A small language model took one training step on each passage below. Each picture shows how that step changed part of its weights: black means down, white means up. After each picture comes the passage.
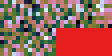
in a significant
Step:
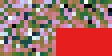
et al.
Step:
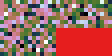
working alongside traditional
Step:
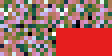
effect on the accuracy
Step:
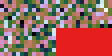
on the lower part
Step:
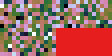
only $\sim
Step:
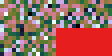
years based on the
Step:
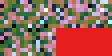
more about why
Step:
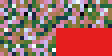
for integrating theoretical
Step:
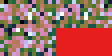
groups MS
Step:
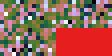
100 respondents from
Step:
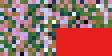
active within the
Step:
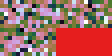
collaboration and
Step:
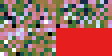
level stigma
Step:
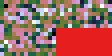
H9 ESC
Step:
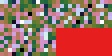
and Low
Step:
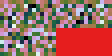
and ensure accuracy.
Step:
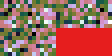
budget and
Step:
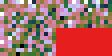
supporting LCA
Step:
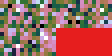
biome in
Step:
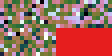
origin with:
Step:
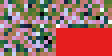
An increase of
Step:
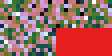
Group Of
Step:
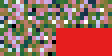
female presence is
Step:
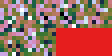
was used to
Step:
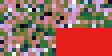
support has a negative
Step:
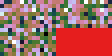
action potential firing
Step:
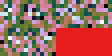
health throughout
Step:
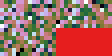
solution but to
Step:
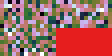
also have made the
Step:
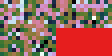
have impacted the
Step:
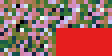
where and how to
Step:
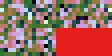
of Public
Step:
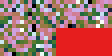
reviewing and
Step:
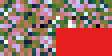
full responsibility for
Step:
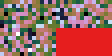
starting the process
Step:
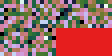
that there is a
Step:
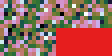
as it moves
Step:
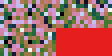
study, we identified
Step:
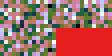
environmental conditions. –
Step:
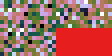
power systems.
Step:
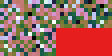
conflict of
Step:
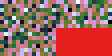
the framework that has
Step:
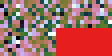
case through the equation
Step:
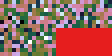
images to a
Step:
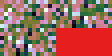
increased levels of
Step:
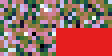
in the considered range
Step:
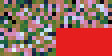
saw it as
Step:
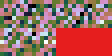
and ability.
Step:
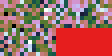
referred to as
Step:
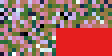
space, the path
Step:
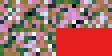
environmentalists and
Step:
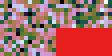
state and gave
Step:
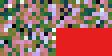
if we consider that
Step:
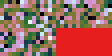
around AI also need
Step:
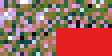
the smear
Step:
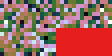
evident by the
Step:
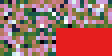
Lived experience is
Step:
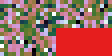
tillage and
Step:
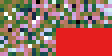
square in the
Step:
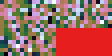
is an initiative
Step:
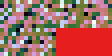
presence, and political
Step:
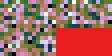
family dynamics. While
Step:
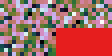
work and their
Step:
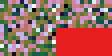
Has The
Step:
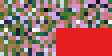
written as:
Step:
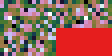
VNS could
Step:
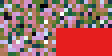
their contribution and
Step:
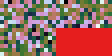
findings of the
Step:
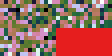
the State intervene
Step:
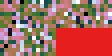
be collective,
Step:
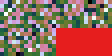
reliability indicators of
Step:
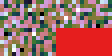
Technical -
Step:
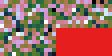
getting grid
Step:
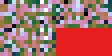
going to
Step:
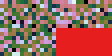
the packaging product
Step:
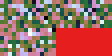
of the Ministry
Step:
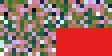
this is due to
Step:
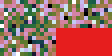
time series analysis,
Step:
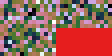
Further, the most
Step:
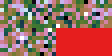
of Medical
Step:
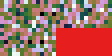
surveys are
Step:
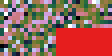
relationships, improve the
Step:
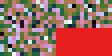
the microbial
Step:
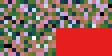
the motivation to
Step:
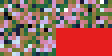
its effect on body
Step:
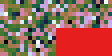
2% of them
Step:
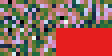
the requirements for the
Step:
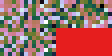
is related to the
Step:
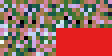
to this noise.
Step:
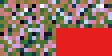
ST and production of
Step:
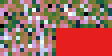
birth rate
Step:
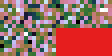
systems in education.
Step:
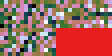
and guides innovation
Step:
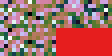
result of the
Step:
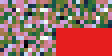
often forces companies
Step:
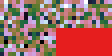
are usually found in
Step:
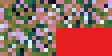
of bark
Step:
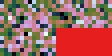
PV plant that
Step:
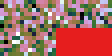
are variation in
